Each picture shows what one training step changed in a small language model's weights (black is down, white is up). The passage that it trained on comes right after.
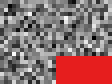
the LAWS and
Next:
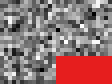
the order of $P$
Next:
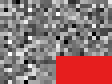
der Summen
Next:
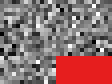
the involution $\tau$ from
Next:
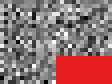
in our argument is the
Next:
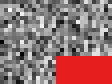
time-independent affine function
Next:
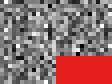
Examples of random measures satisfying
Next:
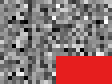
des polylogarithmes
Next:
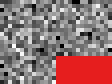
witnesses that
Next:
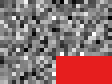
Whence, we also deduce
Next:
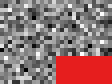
$j \notin [t
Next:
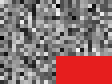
infinite system size. In more
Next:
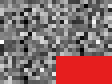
background is determined by
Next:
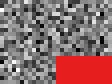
structural state. We can give
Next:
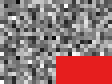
$A_{ij}$ denote
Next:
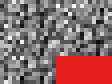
{\bf Proof of Lemma
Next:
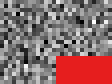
definitions in conformable fractional
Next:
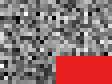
and higher are irrelevant
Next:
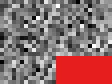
decided to present the one
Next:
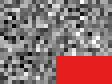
each block by a complete
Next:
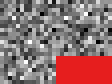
>0$ such that
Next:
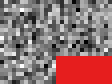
for the two initial conditions.
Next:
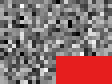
sequence in $\Phi$ has
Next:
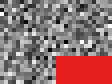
construction may be described as
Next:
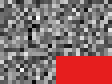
here avoids stepping on
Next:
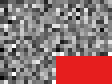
i_m$ is
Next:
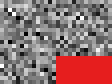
{\delta} \def
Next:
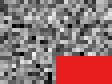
if there exist $m
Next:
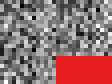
take time to be small compared
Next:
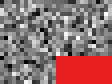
the Banach space\ ${\cal
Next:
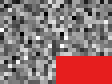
an absorbent, absolutely
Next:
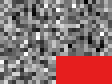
theorem. The sufficiency is
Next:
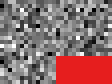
\textbf{At DA
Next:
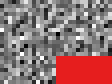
the Dirichlet or the Neumann condition
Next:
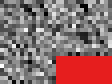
By symmetry, we find that
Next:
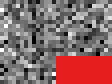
come together. To be
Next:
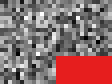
to the initial domain are presented
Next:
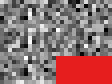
training steps and hardly
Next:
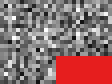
double cosets $M$
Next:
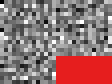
of classification of Del
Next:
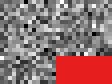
prime ~ number}}}\cr}$$
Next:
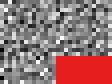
there is a solution is
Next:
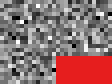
most common scenario, and
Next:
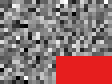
active/reactive power
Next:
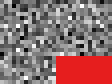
hence, by definition of
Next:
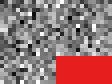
we come to the corresponding
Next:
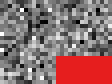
and Intercontinental
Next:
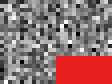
case of considering the translation version
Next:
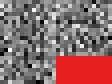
isomorphism is induced from \ben
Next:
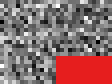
1 faces are important. This
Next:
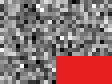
free boundary conditions. In this
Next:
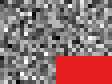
we make about the rigidity
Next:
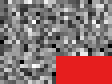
one can construct the Hausdorff distance
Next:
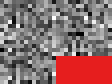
potential is then given by
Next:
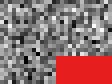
the so-defined projection
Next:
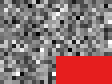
cokernels of maps in
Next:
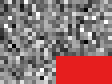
choose all these vectors to be
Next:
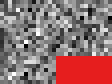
seen by computing the coefficients.
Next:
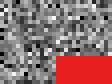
it is continuous by hypothesis,
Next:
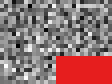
several classes of algebras,
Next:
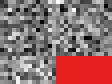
Let $n$ be a
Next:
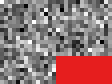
with respect to the set function
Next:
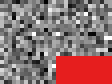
satisfying the first Bianchi
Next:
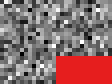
not depend on the metrics chosen
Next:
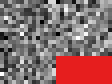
The transitivity in the definition
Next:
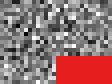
the tangential component of
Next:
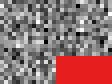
schematic of the proposed algorithm
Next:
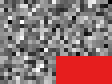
> 0$, there exists a
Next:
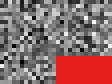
symmetric matrix to have entries involving
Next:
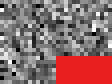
probability.}$$ Now defining
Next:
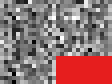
track section associated with each
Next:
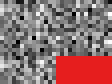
sensors in the
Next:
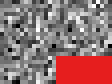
the counterpart of the operator
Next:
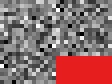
$g = \gamma
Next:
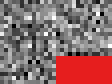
considered to be equivalent if they
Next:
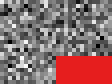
basis as shown in the following
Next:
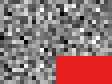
a linear combination of a
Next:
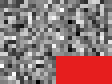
when $A$ is of
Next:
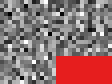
times as follows (see
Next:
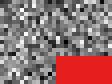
U(R) &\leftarrow
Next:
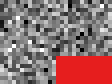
similarly establish, by means of
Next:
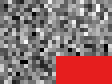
Fix $g$ a
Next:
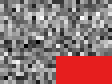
to a discontinuity in
